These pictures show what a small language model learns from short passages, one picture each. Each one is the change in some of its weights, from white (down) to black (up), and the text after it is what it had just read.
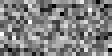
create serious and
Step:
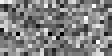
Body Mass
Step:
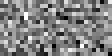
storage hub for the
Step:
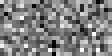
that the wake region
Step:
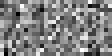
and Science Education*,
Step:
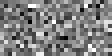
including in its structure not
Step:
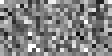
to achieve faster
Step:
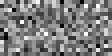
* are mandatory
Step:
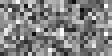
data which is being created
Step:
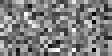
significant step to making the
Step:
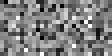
necessary to ensure secure
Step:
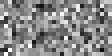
system (queue and
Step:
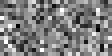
years of spread in the
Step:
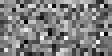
through the Use of
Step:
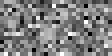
(s) from A
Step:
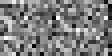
the first years of the
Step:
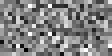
in diversified
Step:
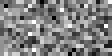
with the Perceived
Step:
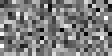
50 years. The average
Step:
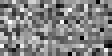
plants and the
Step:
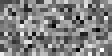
European RIs.
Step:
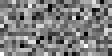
manufacturing country, they
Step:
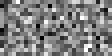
experiments involving collaborations
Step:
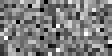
product with these other people
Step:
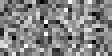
stress. I.
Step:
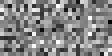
and facilitate collaboration.
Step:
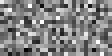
and kinematic
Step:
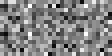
Medications *
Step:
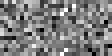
their consequences.
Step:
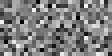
targeting white
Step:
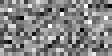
upper staff and
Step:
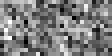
learning stages might
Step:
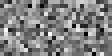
of otherness is
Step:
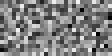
due to the prevalence
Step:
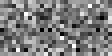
proton attached to
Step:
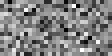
of enforcement
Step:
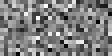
for publication –
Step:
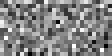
educational level of the study
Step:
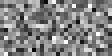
more than 25% of
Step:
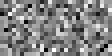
topic freely,
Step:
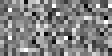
thermoset resins
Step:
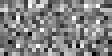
summarizes the requirements
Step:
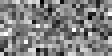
patients to check
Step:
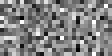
The most frequent cause
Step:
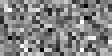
could be predicted
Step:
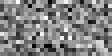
Filaseta and
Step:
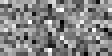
on the effect of
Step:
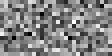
between different measurements. We
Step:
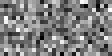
nuclear power facilities.
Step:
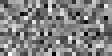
travel motivation
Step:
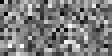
everything we are
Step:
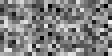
questionnaires. Results The
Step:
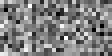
Health Organization -
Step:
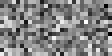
food products on social
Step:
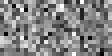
systems and may serve
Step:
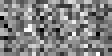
part for all individuals.
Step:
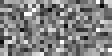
focus on more comprehensive,
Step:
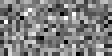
if society removes these
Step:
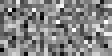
integrated simulation platform - which
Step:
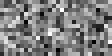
easy to work with
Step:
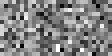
psychological factors.
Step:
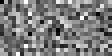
a 100%, probing
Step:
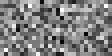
creating a new
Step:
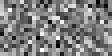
– zone I
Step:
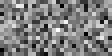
from a low to a
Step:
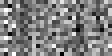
also offer help in
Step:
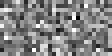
target sample was made up
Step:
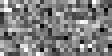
might be those patients who
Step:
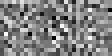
the API and
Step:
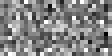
on a study released
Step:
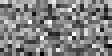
on one of these
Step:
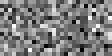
on retrospective
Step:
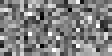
we should be given respect
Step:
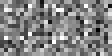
was no change after
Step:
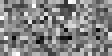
operations. Any
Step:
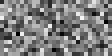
μ M reversin
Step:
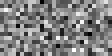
of zinc was found
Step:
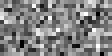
we analyze why
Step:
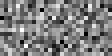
the warehouse
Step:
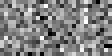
for both groups of patients
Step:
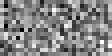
exciting and improves
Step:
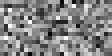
date of initial
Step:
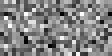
position of the viewer
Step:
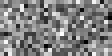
system in which the
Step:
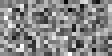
process. These data can
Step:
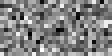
organised which clearly
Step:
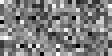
The aim was to control
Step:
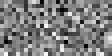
waste sorting
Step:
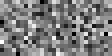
to GMO risk
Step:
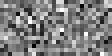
is asked to
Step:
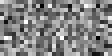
own pace, with
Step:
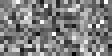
samples (8,
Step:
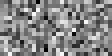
service holding cost
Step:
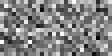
future CCF
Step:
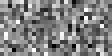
line elasticity was
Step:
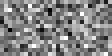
could be reached.
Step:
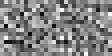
real time and at
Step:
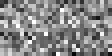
Rapid Visual
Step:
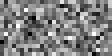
rated most highly,
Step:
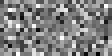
most recurrent uses of
